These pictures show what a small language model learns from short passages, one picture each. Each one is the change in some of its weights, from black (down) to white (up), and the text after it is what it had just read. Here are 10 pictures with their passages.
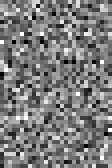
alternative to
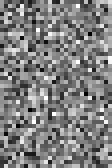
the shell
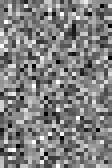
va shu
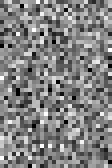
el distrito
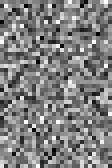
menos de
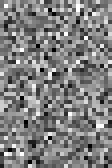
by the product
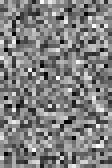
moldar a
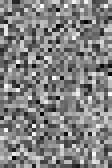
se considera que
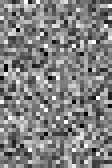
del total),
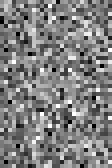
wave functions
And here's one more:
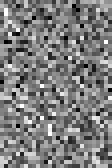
where contestation
